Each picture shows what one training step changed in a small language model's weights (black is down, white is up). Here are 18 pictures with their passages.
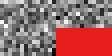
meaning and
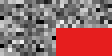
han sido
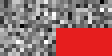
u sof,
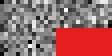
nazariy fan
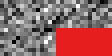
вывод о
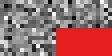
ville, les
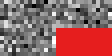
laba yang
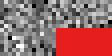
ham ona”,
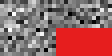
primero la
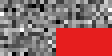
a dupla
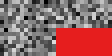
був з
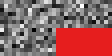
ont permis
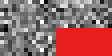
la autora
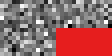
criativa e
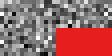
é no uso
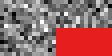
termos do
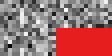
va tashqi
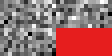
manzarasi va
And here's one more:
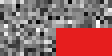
né, il
